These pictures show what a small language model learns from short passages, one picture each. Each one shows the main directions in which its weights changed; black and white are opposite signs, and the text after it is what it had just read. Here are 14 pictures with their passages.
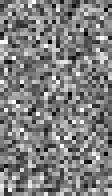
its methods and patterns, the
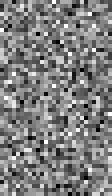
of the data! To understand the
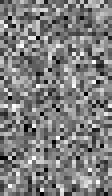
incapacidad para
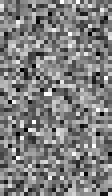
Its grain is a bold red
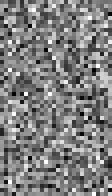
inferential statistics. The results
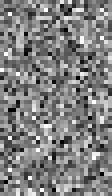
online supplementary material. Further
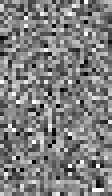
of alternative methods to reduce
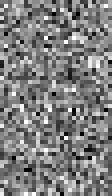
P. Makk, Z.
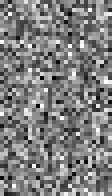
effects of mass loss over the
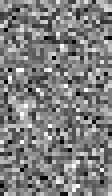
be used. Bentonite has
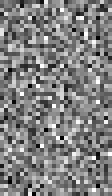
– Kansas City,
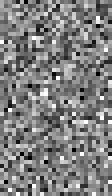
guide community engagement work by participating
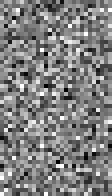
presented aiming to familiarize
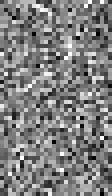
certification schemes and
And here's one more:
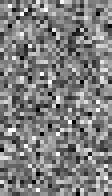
the use of alloy steels is
